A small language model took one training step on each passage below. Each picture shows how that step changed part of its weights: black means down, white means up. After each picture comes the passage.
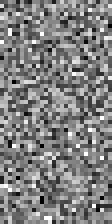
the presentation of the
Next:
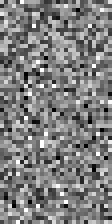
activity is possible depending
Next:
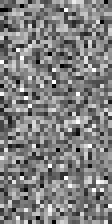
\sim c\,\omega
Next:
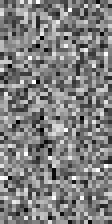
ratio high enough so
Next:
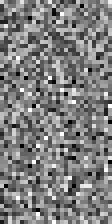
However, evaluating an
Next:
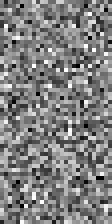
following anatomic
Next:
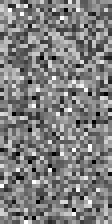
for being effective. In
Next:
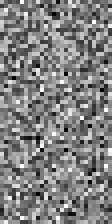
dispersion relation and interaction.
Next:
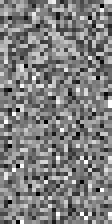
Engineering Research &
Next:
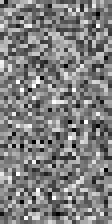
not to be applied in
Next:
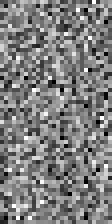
packets in an
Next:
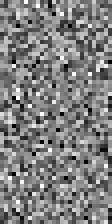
wind potential for implementation of
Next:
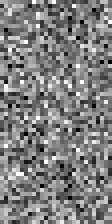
"to meet
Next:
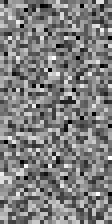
to apply different process
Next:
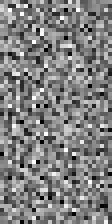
for the functions and their
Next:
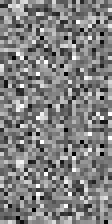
layer or surface states at
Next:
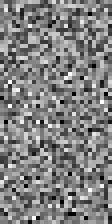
similar terms from other
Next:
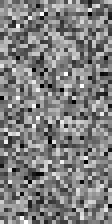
and was part of the
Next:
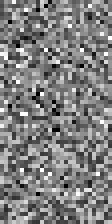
production or mRNA
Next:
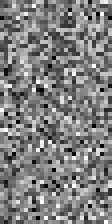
voltage of
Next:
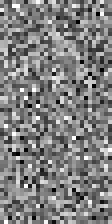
derive good abundances
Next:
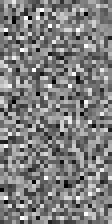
of an employee's
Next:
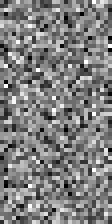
nerve supplied
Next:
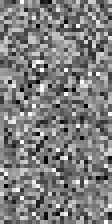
oxides significantly affecting
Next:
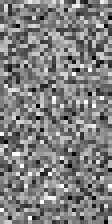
these fractal spin models
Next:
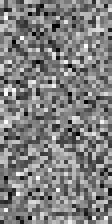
dead one into
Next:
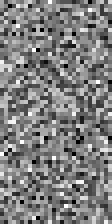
to explain with a significantly
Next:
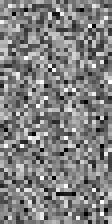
market it stands.
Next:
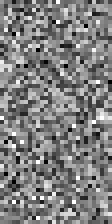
to inculcate
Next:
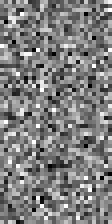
paths as solutions,
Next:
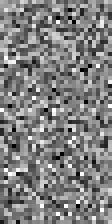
health care programs 1
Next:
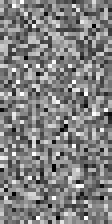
creep, at the
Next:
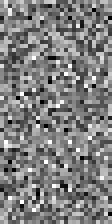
“of great value in
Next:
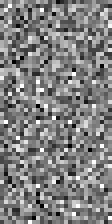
view, b:
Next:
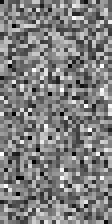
the effects of finite
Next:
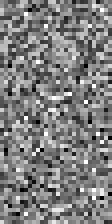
mixing is suggested
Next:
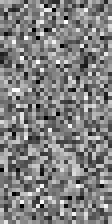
recovering the
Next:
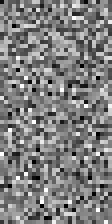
the decrease of accuracy is
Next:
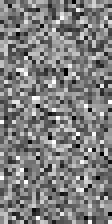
ground truth value of
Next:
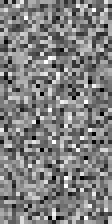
left overnight.
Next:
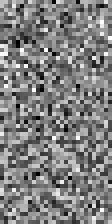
muscle stem
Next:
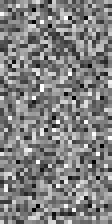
time-energy uncertainty relation
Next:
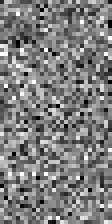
males were fixed
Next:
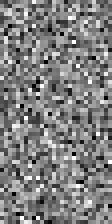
that is the closest
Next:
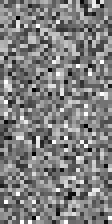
in situations where there
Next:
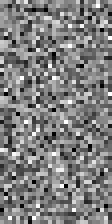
times. The black
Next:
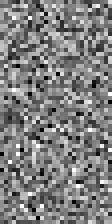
and defines the
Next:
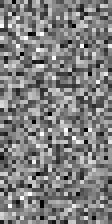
spend more time
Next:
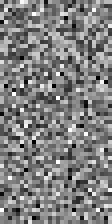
fact that the differential
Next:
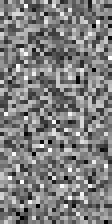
is produced for each
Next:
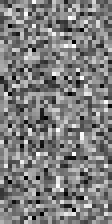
that clearly characterize
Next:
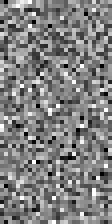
us to appropriately have
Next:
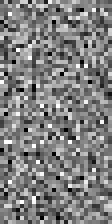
\textit{do not
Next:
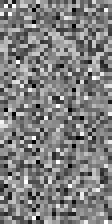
we found that after
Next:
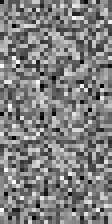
the software used in the
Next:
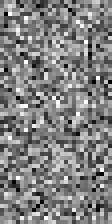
Equality Plan is
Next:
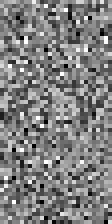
for flattening
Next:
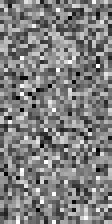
significant association among
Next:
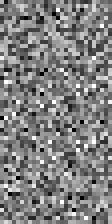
prototype of the
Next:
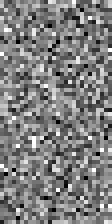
15 participants aged
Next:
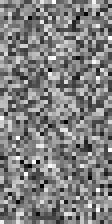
appendix is to
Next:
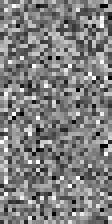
political science,
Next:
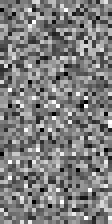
The effect of forest
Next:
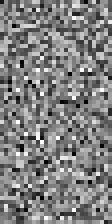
the left axis) and
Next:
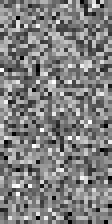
in SSF and
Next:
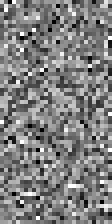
and refine the proposed
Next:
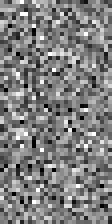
occurs through the
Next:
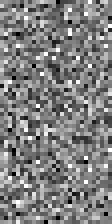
Specification for
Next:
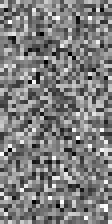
result in a wider
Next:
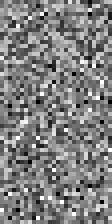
and GLAST
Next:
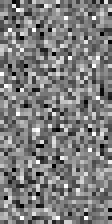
18th century
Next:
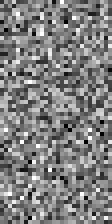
more stable than the
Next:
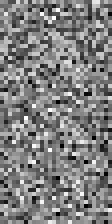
much of it is in
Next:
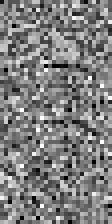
the matrix elements up to
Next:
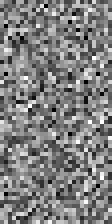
h \nu /
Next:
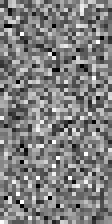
Figure 3b, the
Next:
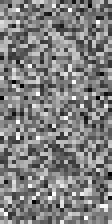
are in the state
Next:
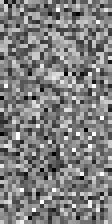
physical interaction. This
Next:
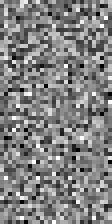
essay, which
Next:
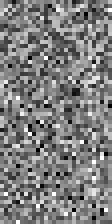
metric;one form
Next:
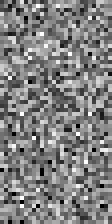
on the wing surface
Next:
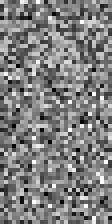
patient of any age
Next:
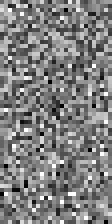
for Disease
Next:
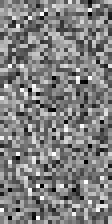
and observational data and
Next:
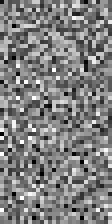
the state in the very
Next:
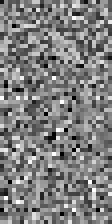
the linear momentum. We
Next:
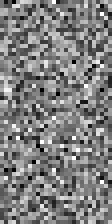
visions, and
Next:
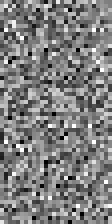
any clarifying
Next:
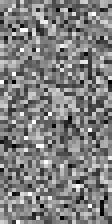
will schedule the
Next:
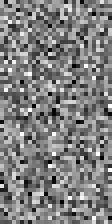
of study. When we
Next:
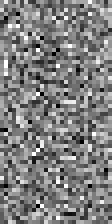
simple assumption does not
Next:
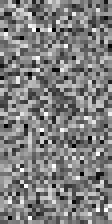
This idea was further
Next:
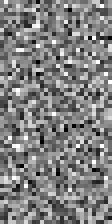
chain Monte
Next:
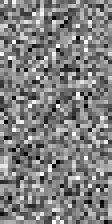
- K_\alpha}
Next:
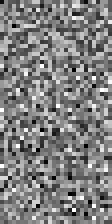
the write hand side
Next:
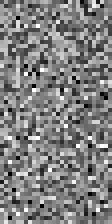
in good agreement with the
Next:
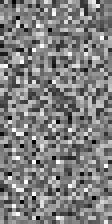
so that those most in
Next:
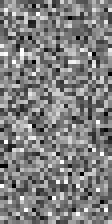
greenhouse was
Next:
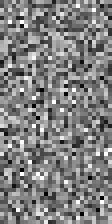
because this survey provides most
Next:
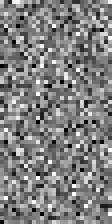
met, an attacker
